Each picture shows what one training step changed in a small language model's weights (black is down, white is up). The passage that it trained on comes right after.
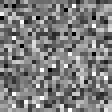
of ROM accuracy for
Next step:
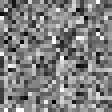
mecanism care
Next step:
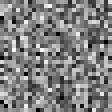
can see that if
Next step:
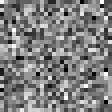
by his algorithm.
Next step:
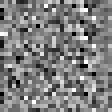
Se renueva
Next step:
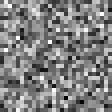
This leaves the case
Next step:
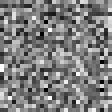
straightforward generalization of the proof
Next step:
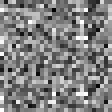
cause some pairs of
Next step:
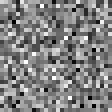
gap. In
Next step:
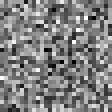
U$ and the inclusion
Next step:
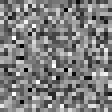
of the MDP
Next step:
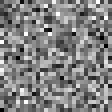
\left[ L
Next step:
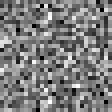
} \par \vskip
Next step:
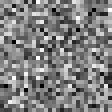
numbers and is 1 for
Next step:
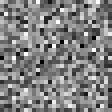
organisasi yang
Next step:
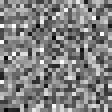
W) \] where
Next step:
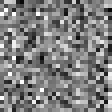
some results proved by
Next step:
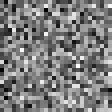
exponential order statistics,
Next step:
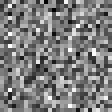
frame spun knot
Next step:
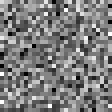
unday emas.
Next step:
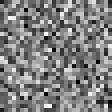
choralari va
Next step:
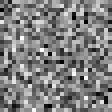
if $f$ has
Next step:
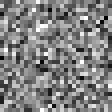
término, la
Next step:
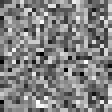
global field and let
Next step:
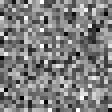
autre approche
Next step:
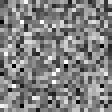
surface in the middle
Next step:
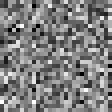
over three values marked
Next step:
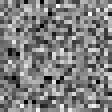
Since $U$ and
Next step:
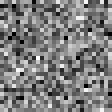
and their associated invariant state
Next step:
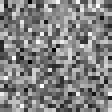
the original equation up to
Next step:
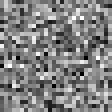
we define \[a =
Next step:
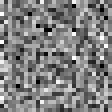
\cap \left(
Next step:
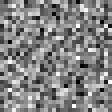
pembelajaran teks
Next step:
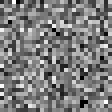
texnologiyalar. T.
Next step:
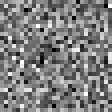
ko‘nikma va
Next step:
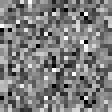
ser suficientes.
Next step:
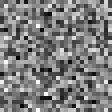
в первые 12
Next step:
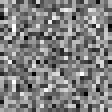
bu shaxsning har
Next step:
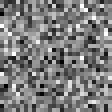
ministre, le
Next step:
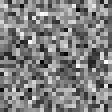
y fortalecer
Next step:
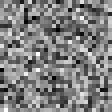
to unwieldy
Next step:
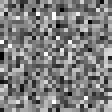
proof given below follows
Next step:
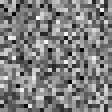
the Gysin maps
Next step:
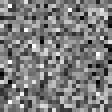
lengths $l$
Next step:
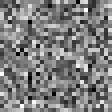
elastic wave
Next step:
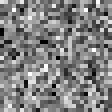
Quadric in
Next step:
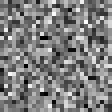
chances de o
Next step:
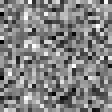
$l$ or
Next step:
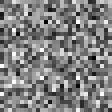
adapted, then
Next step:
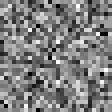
to see that all
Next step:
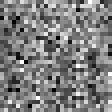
Lines: A
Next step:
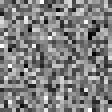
no extremo
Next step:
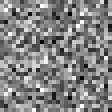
g gacha
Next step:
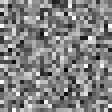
adabiy tili.
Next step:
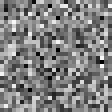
the embedding in 3d
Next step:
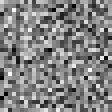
$o$ in
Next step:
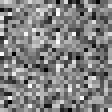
себя C,
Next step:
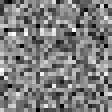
\prime }\left(
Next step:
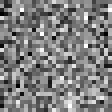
\) is continuous with respect
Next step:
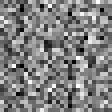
Bollain describe
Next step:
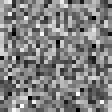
barrier energy function
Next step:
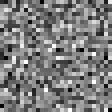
в течение
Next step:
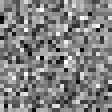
for $r\geq
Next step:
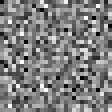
do Estado do
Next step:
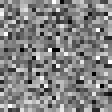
is called a {\it
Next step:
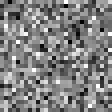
indagar un tanto
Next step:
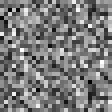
tests of corresponding
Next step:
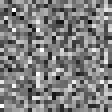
is of the form
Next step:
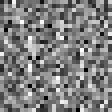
необходима не
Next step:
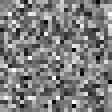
omvang van de
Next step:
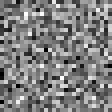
with $T$--basis
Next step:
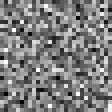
the construction of surfaces
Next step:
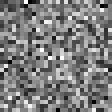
is sufficient to estimate the
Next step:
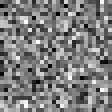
topic). In this
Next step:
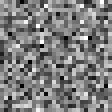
yashil iqtisodiyotni
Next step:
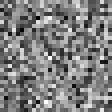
using analytic tools has
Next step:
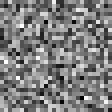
El riesgo es
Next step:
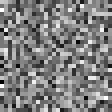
considered here. Indeed,
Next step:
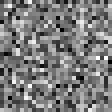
ist von grosser
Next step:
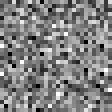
such that $\|\Delta
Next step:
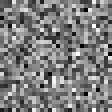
Tibbiy xizmatlarda
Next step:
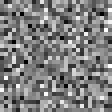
closed fields which are not
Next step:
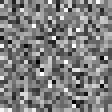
und dem Kind ein
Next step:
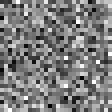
purposes, we can
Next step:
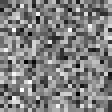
the phase field models by
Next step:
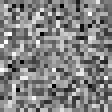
invoke the fact
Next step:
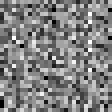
of $T$ at
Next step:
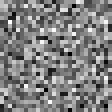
R. LXI
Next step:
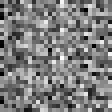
outlet planes.
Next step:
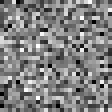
our definition of a classification
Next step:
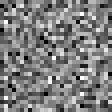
Estado enquanto
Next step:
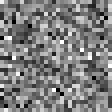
its formation discussed.
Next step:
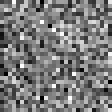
ilmiy tadqiqotlar
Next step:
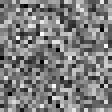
extend a particular embedding
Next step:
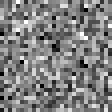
al puterii de
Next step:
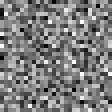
do‘sti uchun
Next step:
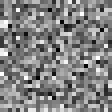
atende a todos
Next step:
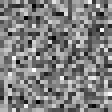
in the serving area
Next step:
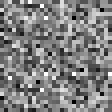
allows us to construct a
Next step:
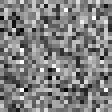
using R: A
